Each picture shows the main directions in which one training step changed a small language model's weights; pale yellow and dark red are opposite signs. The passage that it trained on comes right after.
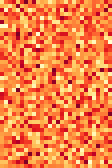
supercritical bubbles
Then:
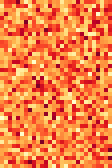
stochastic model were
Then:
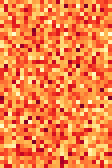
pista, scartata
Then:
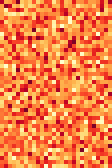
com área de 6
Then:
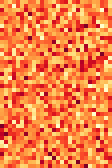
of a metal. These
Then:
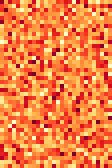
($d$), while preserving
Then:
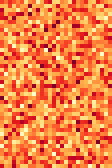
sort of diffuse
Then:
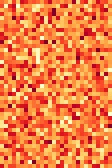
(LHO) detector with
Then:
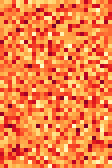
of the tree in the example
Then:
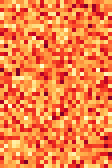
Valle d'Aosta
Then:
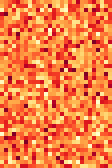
inner two hole
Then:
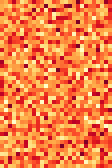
Since the acceleration
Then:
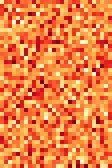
toxicologia forense
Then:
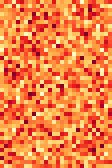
lines, where the line
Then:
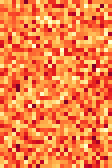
e acesso a vias
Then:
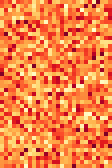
are gauge independent,
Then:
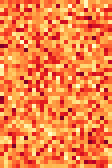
one. Nevertheless,
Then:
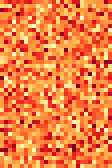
O3 sensitivity,
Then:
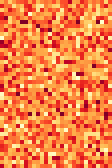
{\bibinfo {author} {\bibfnamefont
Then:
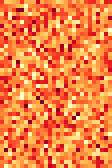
the hail events we
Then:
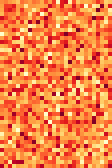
qilinadi va amalga
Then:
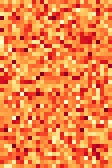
and anomalous Hall
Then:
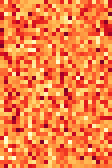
holni katta
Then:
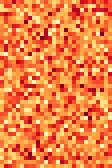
bebês, ao
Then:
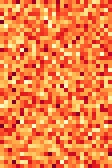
soulever la nature des
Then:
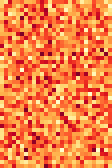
mahrum etish
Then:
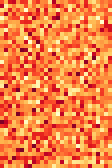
For this event Sw
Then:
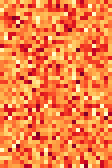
structure is given by \[
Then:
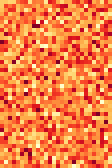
além das nuances
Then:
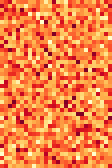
Its improved overall
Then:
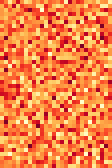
of the organs from this
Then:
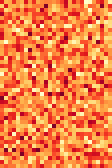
que, segundo o
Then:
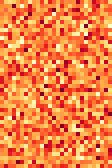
Economics Belarusian
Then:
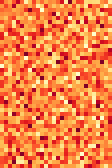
of $\sigma_1$ as function
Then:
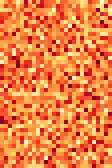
of HMS has been
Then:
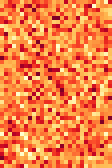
this regime, the SNR
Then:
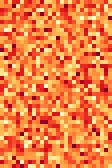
ва бошқалар
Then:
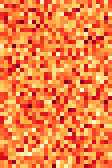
do not expect it to
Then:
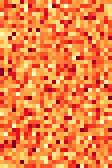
ve bileşenlerin
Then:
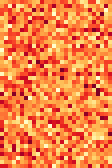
configuration, the QD
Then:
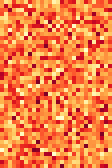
is swapped from the
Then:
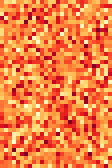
states will lift the energy to
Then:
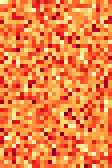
a non cocommutative
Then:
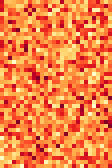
favourably, the
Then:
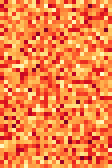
is pre-trained with the
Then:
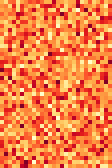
um canal de comunicação
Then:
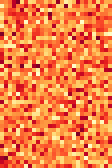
Physics and Institute
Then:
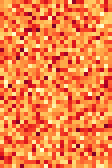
puede, como el
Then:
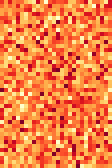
the following steps:
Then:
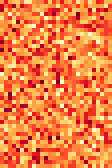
meninggal hingga
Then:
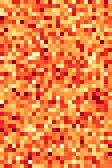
processing mode, then an
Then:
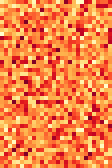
electron Fermi energy and
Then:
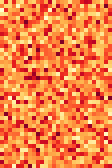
representative value of $E$.
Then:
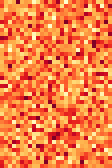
nella distribuzione
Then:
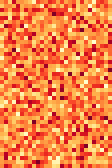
a density matrix and then
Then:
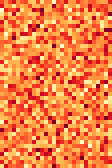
Variational Methods for
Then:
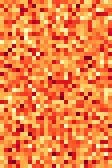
orqali mana shunday
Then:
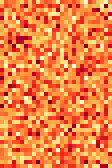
implementation of DPC
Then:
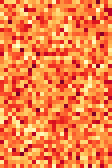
face is bordered by
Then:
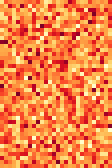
simpático en
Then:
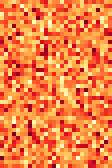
o‘rni tahlil
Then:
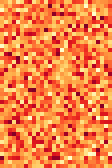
or a monoatomic
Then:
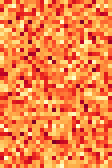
notasi dutorda
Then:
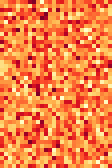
(under assumption i) or
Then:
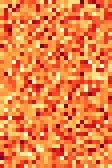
and we would have,
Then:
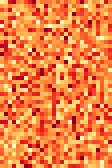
with both sectors without
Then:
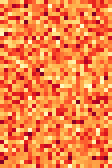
our own. This is not
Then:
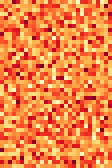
on the condition number of the
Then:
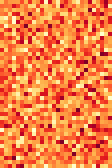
the different contributions? We will
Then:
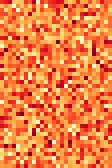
the time-evolution operator has
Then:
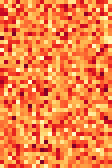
разрешение по
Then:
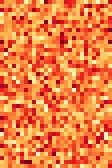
o'ziga xos
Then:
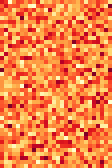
kontekstual secara
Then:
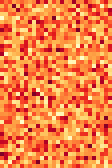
Introducción a
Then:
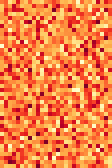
\log \pdot =
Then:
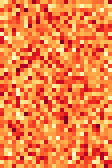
dapat diperoleh
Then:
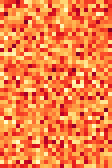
ao óleo de
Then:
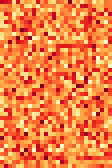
The complete, but empty
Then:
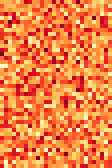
21 cm observation of
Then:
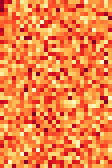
\& Atoyan
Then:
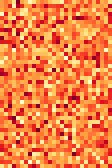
extended equations of motion
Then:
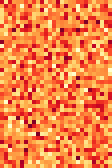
and risk - is
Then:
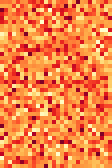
у світі
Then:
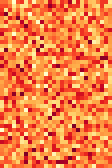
\%. Bottom
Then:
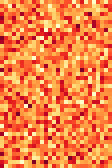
оси ординат
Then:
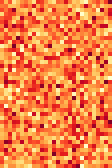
study from different sides the
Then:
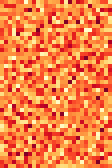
of $G$ (smaller
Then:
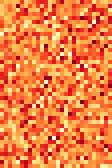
da obra de Pierre
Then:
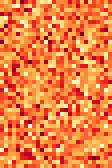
party, as well as
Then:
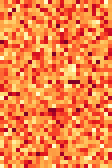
biror tildan
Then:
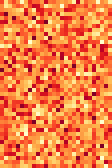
is removed at the first
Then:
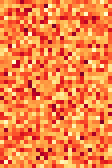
and safety
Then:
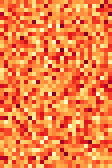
em vista que o
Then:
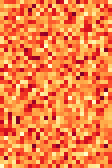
the value of $\xi$. The
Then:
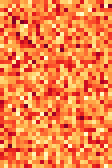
problem, we can obtain the
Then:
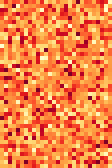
и мастер.
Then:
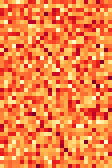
the mixing direction).
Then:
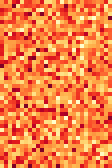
в краевой
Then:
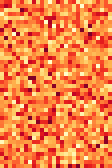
maqsadda bir
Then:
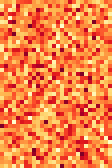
legumes, evitar
